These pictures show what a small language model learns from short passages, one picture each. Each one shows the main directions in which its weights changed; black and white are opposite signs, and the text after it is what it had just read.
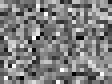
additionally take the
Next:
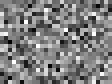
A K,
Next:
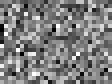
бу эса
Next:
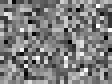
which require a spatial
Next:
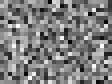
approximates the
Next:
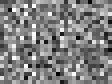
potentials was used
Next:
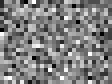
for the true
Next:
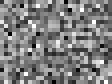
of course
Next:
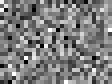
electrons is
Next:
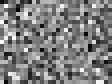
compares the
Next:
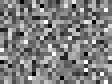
as well as with
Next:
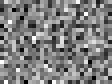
quarks can be
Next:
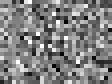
transition is best
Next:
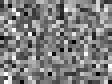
$j$ in
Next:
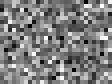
works, using
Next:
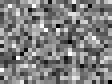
flux (left)
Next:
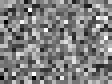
mm which
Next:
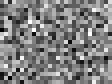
the differential
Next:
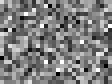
the computational
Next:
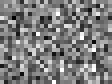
hier nicht
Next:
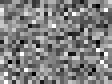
of the spectra shown
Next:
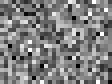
acquire a
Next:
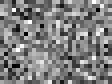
– mashina
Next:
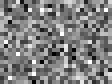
nos confronta
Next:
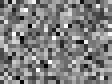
we have used
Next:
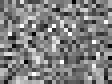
von Tools
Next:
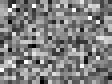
e pela
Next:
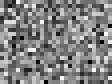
type of methodology
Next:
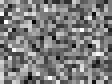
the optical reflectivity
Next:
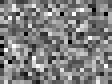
same qualitative
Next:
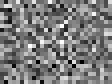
z \in
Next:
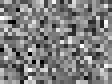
operator in the electron
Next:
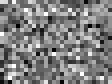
operational for its
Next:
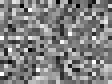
to divide
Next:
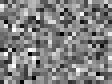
and the high
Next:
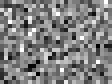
\langle j,
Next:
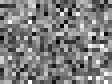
However, analysis of
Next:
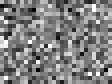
to different effects;
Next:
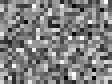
energy, particularly
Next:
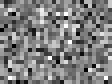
This also indicates
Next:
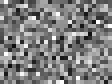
processes such as
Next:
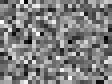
considering the
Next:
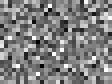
Gomes de
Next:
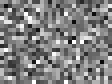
be even more
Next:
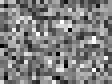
A expansão
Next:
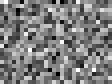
sus ceste
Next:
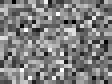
Figura 5:
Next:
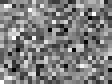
va boshqalar
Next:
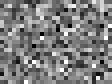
stars with no
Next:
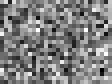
the potential of
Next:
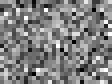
Light pink
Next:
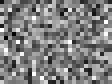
mass spectrum yield due
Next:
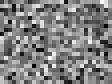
modification of
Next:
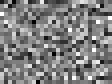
nacional, a
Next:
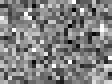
das especificidades
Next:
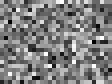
radiation field.
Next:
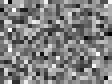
the observation that
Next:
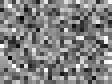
needs that
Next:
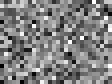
stato. La
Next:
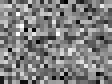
are aiming
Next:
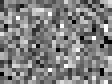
de orde
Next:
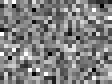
a importância
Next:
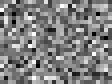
special properties of
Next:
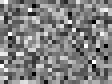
redes sociales
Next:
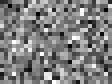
do extremo
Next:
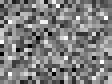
в сложности
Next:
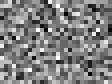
to this analysis,
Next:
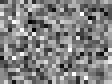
the string theory
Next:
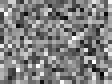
fitted by
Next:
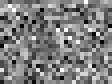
trials to
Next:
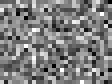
sight. The
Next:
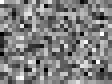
seen, for
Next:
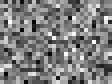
e a estende
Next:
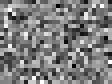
el acceso
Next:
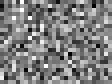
chain} then
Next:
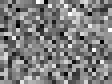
as they contain
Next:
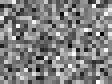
to interactive
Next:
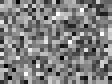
by measurement noise)
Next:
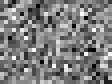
davlat organlari
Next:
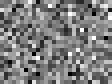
show a complex halo
